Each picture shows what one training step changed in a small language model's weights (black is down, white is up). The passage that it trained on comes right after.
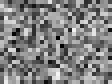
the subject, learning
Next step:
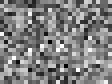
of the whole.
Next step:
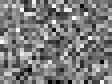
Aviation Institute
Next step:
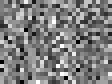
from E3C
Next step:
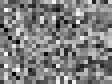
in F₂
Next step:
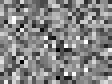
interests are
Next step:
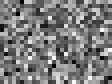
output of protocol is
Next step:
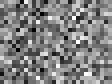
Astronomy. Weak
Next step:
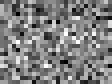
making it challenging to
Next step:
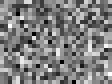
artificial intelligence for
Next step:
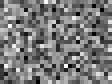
that several authors:
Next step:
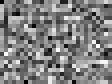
causes of the high
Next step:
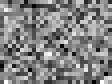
the proof, and
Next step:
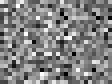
corresponding to condensed
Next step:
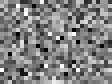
$m$ instead
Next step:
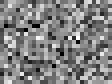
a few entrepreneurs
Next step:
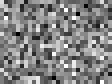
Also the bottom right
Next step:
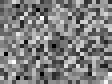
This work has been
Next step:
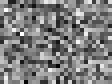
in the relations
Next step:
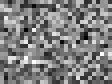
the partition function
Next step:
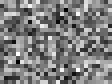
of the proposed model
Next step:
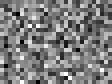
and MRC
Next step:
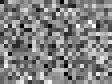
by Liu and
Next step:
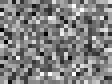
systems. The
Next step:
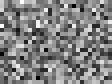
arrangement and
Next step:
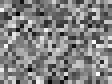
specific energy of the
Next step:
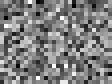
example, new projects
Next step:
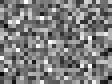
onto the stack.
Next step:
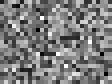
These drugs are
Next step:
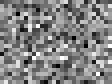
strictly zero energy
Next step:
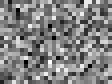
A., Hina
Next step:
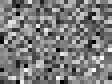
recent years,
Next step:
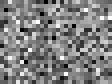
10\% are found
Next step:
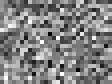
all the items listed
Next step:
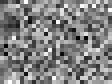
this section we develop
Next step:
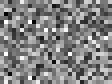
is widely used in
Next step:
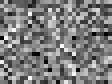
of significant.
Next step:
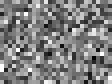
or format, and
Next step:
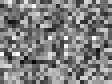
the simulated structure in
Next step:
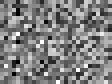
awareness of the value
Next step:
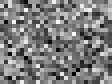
class. -
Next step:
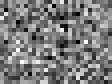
the analyzes
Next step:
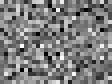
< t \leq
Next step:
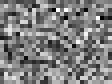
the male
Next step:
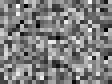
for the agents that
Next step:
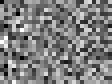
increases due to
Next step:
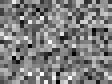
This study used a
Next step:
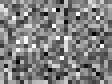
able to compare the
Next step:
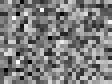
formula of a Gaussian
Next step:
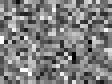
waste, water
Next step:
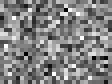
whether the photons come
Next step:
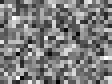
changes and degradation of
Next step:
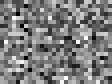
concentration of 1
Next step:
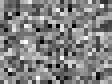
exchange current in generalized
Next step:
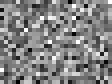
at home. The
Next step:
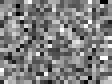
equipment intercomparison
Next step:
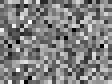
Survey we can easily
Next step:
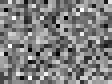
no competing
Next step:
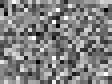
be expressed using
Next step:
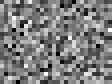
criteria utilized in
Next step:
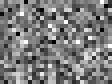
of Cornell
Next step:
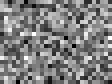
the exact solutions of
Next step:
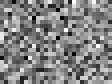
made, the present
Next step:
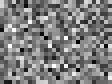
which one would need
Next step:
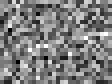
with only a small
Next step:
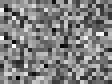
and PSCF
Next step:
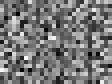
rational cognitive processes in
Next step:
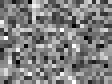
based on a model
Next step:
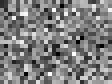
Fig.7 we
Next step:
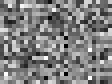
the host to the
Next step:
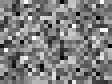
rotation is rather
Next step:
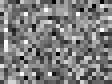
nanoparticle volume
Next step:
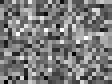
propagating in a
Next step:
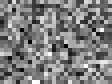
with very large
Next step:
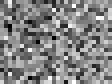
a constant improvement
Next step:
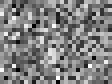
terms of the number
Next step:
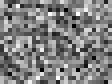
for the same
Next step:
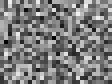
for a propagator
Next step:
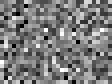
peak season for
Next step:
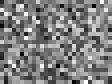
texts, so
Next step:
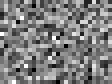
EOS sensor design
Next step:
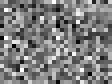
in PPR plastic
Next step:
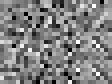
extends down to
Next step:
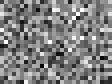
loading. Most
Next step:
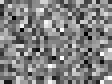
prevention of
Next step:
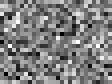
are reduced and
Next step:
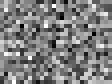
model undergoes
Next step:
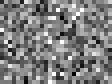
matrix. Under the
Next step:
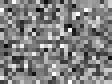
earth, of
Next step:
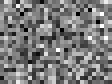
of reactors
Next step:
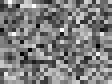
the frequency in which
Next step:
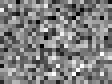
packets. In
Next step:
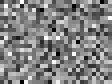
solitons may appear
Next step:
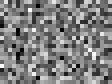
as organizational
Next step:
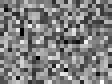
and HD nodes
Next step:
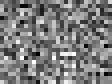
than five multiple image
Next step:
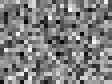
first resonator is
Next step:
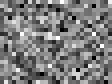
have the following
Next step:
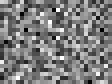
can be formulated
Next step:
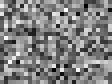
of the problem are
